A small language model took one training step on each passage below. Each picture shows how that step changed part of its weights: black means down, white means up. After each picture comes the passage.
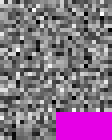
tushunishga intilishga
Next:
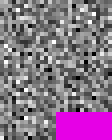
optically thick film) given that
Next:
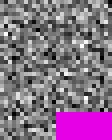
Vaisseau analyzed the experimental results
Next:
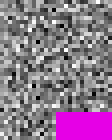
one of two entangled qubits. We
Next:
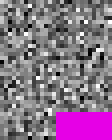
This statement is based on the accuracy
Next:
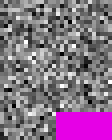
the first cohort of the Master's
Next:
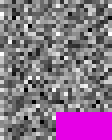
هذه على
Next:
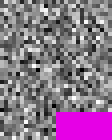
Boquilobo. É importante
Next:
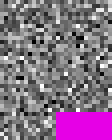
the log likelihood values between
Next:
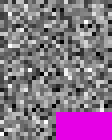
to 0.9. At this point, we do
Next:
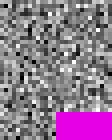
Sciences, Tata Institute of
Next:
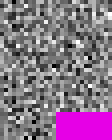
work. These are advantages of
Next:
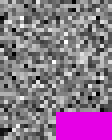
where special attention is paid to the
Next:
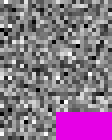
The complexity of urban green
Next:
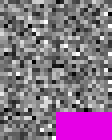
theory (Putnam, 2020), which states
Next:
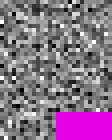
$X$ and $Y$ by a third
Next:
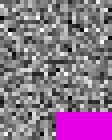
stage, and this is the case despite
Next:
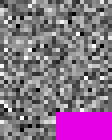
České republiky
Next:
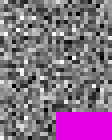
greater than that assumed in design [15].
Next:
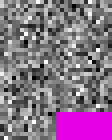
fost efectuate atât la
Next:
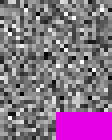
properties of the \bk receiver.
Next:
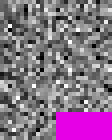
peserta dan kemampuan
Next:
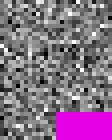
for evaluation Methods, Validation
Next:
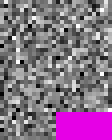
Al mismo tiempo, por
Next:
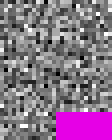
based on whether their personal information is
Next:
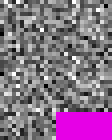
value, the sum of the soft part of the
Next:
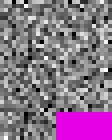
Figure 6) was developed allowing users with
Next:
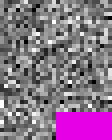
do sistema em geral [11].
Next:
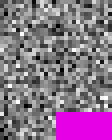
daromad bilan statistika
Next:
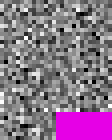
Leaf Blight Nut Rot
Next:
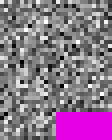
Therefore we have to take the degrees
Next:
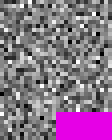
med konstaterat behov av
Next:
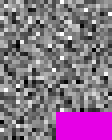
2. PSCCA resulted in a smaller
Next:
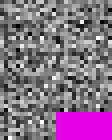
to qualify the utility of a set
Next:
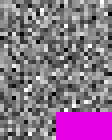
Matrix sentence, following the mixing
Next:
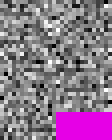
o sistemas mixtos que lo
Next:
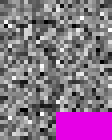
il n'y a que deux
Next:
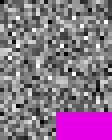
link and DBSCAN, since in
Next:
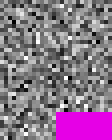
obvious that the r.h.s. of
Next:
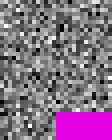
the provided service, where applicable including
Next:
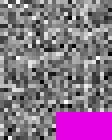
number of spins in the lattice, W a
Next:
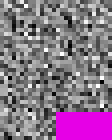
values. For example, the relation
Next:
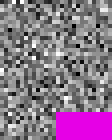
getirmiş olduğu
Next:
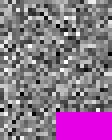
joriy qilishning asl
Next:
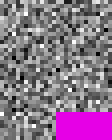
challenge to students since word
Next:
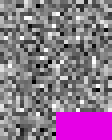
“Un filosofo”. Era
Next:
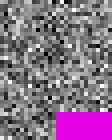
primarily coded and the creation
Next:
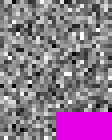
causing several blooms and
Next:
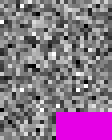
the latter setup the $Z^{\prime}$
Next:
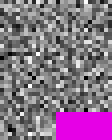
to explore emergent findings. The study
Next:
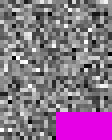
and (f) show the same images only the
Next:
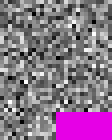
the strategy. The business model should
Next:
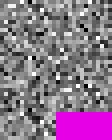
absence of quark transverse motion
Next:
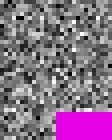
das empresas Petrobras e
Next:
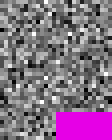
in previous work we found a strikingly
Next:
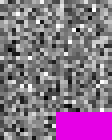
in Economics, Management, and
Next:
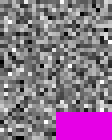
60%, a METEOR
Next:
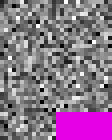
reason for the increase in costs is
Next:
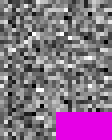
originally from.³¹⁴
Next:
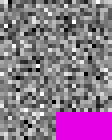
of job satisfaction as identified by
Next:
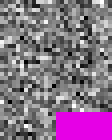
suboptimal when minimizing
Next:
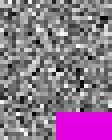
quantities like level correlations leave an
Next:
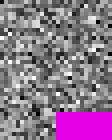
de confianza $\alpha =
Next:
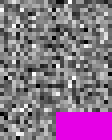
turib kelgusi kasbiy
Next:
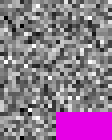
99 million to 286 million
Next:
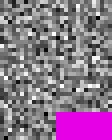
formularios y se procesaron mediante
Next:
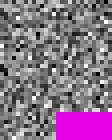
to reduce failure and dropout
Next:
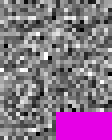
model, which is illustrated in
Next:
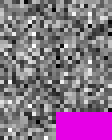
\quad (6)$$ In section 2, we
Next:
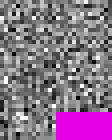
becomes less valid as we increase
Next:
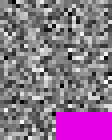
that is done and how to do it
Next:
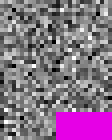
studies**, as novas abordagens
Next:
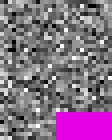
oxygen contained in the air in
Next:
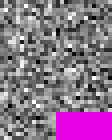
disso, o presente trabalho examina
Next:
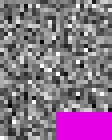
kerusakan lingkungan
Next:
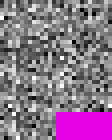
{JTSL07b}. On the
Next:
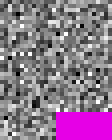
va nuklein kislotalarni
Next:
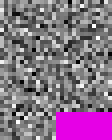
demonstrates teacher A only produced more
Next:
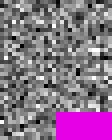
D'EXISTENCE DES
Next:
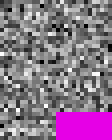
the term $\cos(\phi_s -
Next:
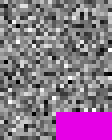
Sistema de Control de
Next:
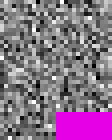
el mercado global como un
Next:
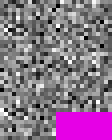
contribution, religion still takes
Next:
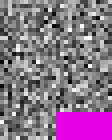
de Cuenca: un estudio
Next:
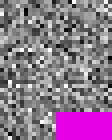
persoanele care aspirau la o
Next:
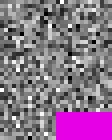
phenomena in discrete
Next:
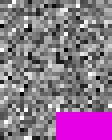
o'zlari qatnashishi
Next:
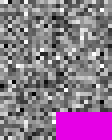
estado de reconocimiento de las
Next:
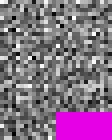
tensor indices in $h$ and in the
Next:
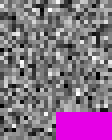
submissão de tensões mais
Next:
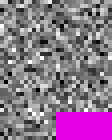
the compressive strength of the
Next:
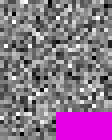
determinant is cancelled by the contribution
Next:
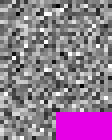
daşıma işini faktiki
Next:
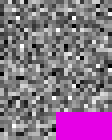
to Earnings Management
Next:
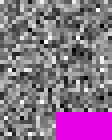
tuned for optimal performance. In addition,
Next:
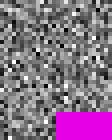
that the secure thresholds can be different for
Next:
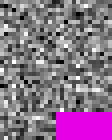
Dr. Preethi Anni
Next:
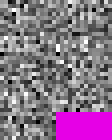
size $N_x \times N_\tau$,
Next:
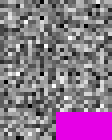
the spin, and so the direct coupling
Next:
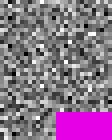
of density. $S_l$ and
